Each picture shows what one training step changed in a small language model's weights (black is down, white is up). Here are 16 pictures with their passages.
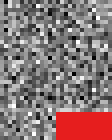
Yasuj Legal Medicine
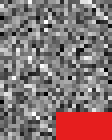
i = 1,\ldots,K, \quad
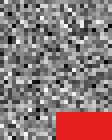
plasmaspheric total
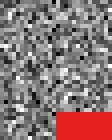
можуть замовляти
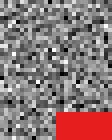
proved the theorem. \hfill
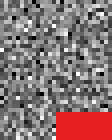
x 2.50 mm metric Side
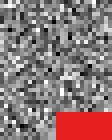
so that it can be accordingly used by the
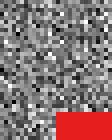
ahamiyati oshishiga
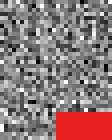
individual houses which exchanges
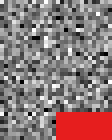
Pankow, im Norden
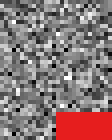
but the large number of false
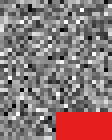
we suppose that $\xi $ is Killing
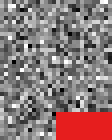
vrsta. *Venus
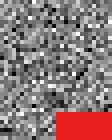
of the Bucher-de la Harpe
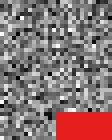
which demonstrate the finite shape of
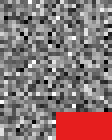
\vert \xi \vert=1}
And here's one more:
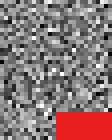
на всіх етапах
